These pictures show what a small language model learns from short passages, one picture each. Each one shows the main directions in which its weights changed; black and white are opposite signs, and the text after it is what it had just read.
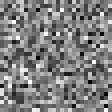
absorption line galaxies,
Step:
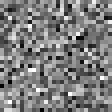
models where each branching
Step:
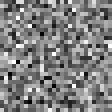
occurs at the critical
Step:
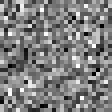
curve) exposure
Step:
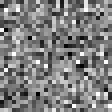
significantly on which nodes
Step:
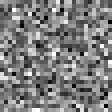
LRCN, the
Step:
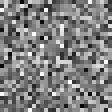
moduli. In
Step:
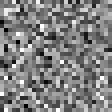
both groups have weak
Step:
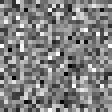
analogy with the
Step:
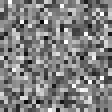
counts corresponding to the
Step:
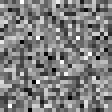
for finite size effects at
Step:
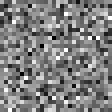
i.e., for
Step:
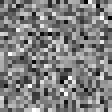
iterated integral representations.
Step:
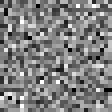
Riesz elements relative
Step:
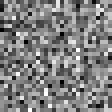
found PDF
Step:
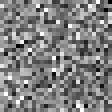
baths at
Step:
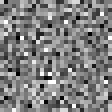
particular, they seem
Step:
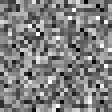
through the estimation of
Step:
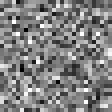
Assume that all the
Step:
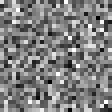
corresponding normalized real
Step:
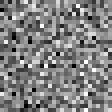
The Pauli matrices
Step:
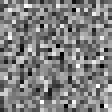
contains a triple
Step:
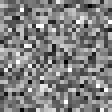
the CMB
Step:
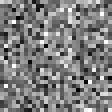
distribute differently
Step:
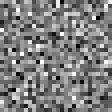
first into blocks and
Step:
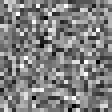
Lemma implies that $\Bbb
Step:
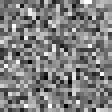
the pulsed flux or
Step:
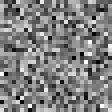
show that the constant term
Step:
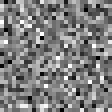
have a common fixed
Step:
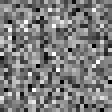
\leq \xi
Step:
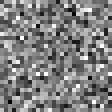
second our approach we can
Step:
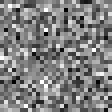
deconvolving the
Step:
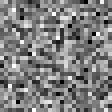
extensively studied,
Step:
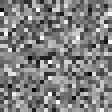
USA \and Institute for
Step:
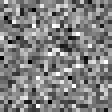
case, one has the
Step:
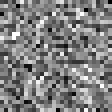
and is such that the
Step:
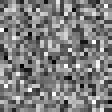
data can be consistently
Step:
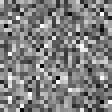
morphism is induced by
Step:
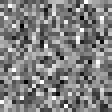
{\em Combinatory
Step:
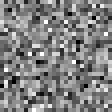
employed exhibit
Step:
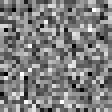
make the guess
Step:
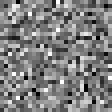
In contrast, for more
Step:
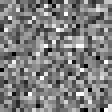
zero and below which
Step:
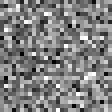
or groups to which
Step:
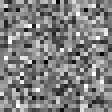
studies are shown as black
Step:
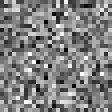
difference. When the
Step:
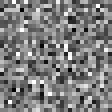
atom located at site
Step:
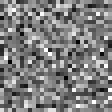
Consequently, we scale
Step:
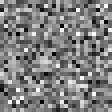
dynamics, surface tension
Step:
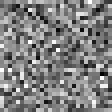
nuanced field
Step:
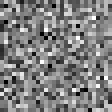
to a new class of
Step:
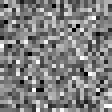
to conclusion that there
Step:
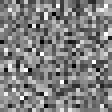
decade of the
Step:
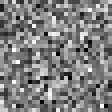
in terms of a single
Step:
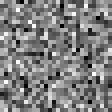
structure as the abelian
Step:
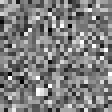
from $F$, after
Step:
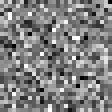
the mesh is
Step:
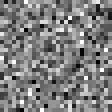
- in connection with
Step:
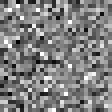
examples to illustrate both
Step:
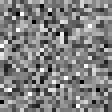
Now let us consider
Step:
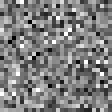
of bounded noise in the
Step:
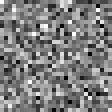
previous section. The solutions
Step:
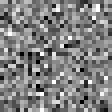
{\bf Example
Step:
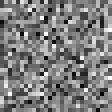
a sampling scheme
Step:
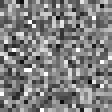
of the ROC
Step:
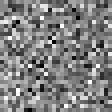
universality class.
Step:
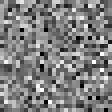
below), hence the solution
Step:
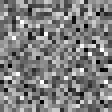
However, ASV
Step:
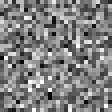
the number of external
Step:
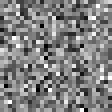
that $V_{\rm
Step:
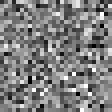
modification known as the
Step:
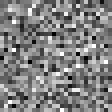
Finally, one has to
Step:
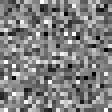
introduce to the right hand
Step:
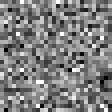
for any given function
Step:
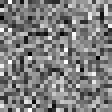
the wires.
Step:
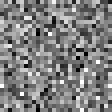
the coefficient $b$
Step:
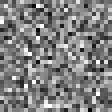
by rotating with
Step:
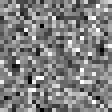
that the spreading
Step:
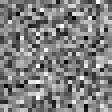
curves, enforcing
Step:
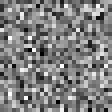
only two of the previous
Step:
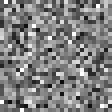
excluded, that
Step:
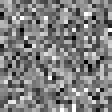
the complex tangential
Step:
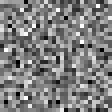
capabilities of
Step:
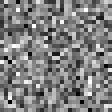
propose three possible research
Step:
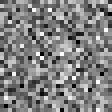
be interesting to look
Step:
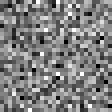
absolute continuity
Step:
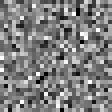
Entanglement and
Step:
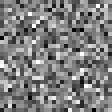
earlier in
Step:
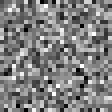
accurately for large
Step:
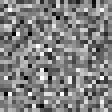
contains at least two or
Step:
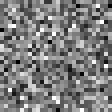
depend on stellar mass;
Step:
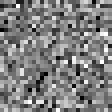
at the interface and
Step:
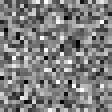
shear using the
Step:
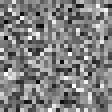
on the Theorems
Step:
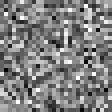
C)$ induces
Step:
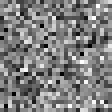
that due to the
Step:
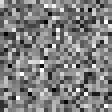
pour tout
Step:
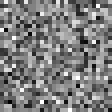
are widely used
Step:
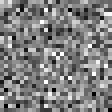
\)) to be a
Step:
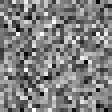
vis the expected structure under
